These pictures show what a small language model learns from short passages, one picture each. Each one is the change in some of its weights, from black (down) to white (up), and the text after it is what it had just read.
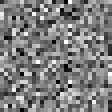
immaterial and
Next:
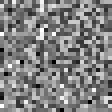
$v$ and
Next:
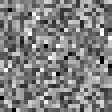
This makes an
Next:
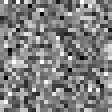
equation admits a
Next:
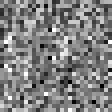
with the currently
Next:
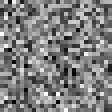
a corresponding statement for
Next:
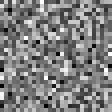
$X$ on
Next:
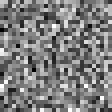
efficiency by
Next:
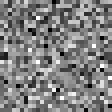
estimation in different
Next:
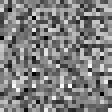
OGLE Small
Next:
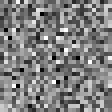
model the estimated
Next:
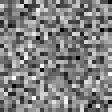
& special variables
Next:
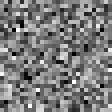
existing decision
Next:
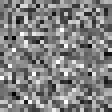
preference for
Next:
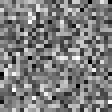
polynomials of order
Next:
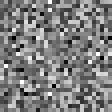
not support regular
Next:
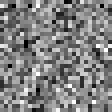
This creates a
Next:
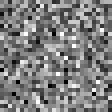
and total energy for
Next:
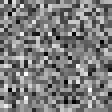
a line bundle
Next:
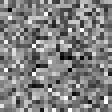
Let $x_n
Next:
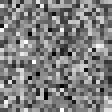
yielding that
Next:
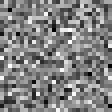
Let $D$ be
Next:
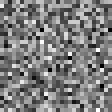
the weight lattice
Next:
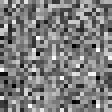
being simulated is
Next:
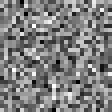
phase of dimers
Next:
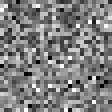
the seizure time
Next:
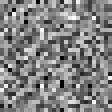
$b$ be a
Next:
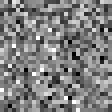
an application
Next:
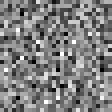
lines are drawn
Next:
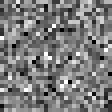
into two sets,
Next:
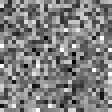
the kinematics
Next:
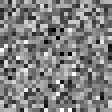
no nontrivial
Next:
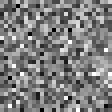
transmit 2
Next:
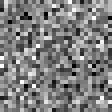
recall that a
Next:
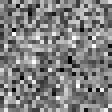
reproduction of every
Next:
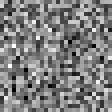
the application of
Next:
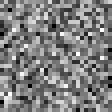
The calculation of this
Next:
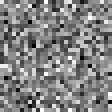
drops from
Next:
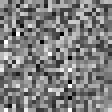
impact of
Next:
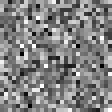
Greece. }
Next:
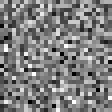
(red) and the
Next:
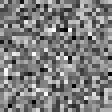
different type of
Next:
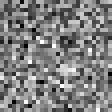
internal vertices of
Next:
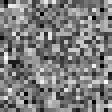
to overfit when
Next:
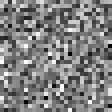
one small step,
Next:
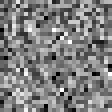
described by it in
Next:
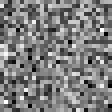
the method of the
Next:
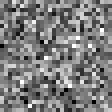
meant to provide
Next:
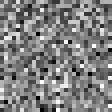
fact, for an fixed
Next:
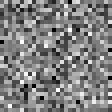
transition from a
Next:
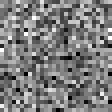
where $f\in
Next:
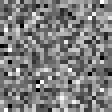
main idea is to
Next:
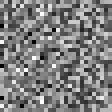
(with probability
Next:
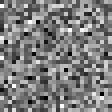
bounded or not,
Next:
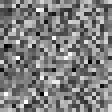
of this section we
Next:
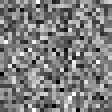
computers --
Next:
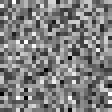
1 above. The
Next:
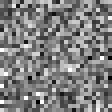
of decision can be
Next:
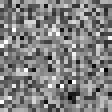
about 2.5
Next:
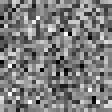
targets and
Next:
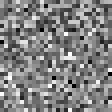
where any changes to
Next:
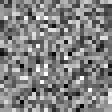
\bf Th.
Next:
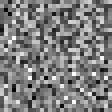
in the construction of
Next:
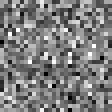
at the temperatures
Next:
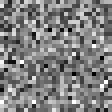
the PMT
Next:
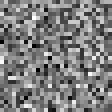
we consider the problem.
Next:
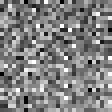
novae may
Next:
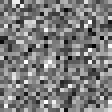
single triangle, are
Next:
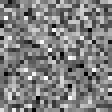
\right \vert
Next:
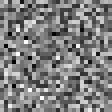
phase diagram of
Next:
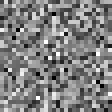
is symmetric, one
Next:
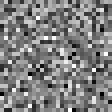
Science and
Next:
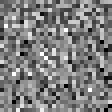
find that, at
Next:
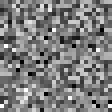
to the fields
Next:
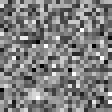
the following conjecture
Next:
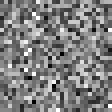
were adopted.
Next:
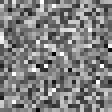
$$ \varphi =
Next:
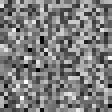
the definition of the
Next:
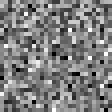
that is exactly
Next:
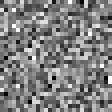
equations which known as
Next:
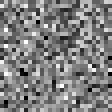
degree $1$.
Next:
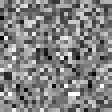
move with the
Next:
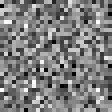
matches the
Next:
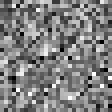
of observed events
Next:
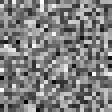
$f$ such that
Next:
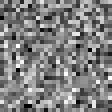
splitting of the
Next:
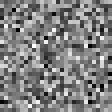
variable, we can
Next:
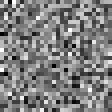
a just a
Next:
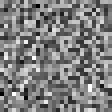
calculations. For
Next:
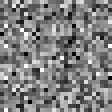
increasing on
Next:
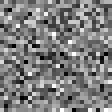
We emphasize that
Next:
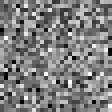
have some implications
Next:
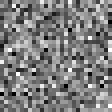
required by the
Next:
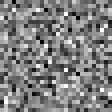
hours of
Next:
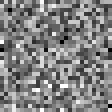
$H$ is the
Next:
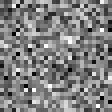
of momentum modes
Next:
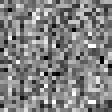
This topological defect
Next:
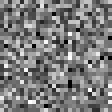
at second order and
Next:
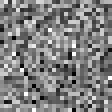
one site in state
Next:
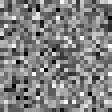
={\partial \over
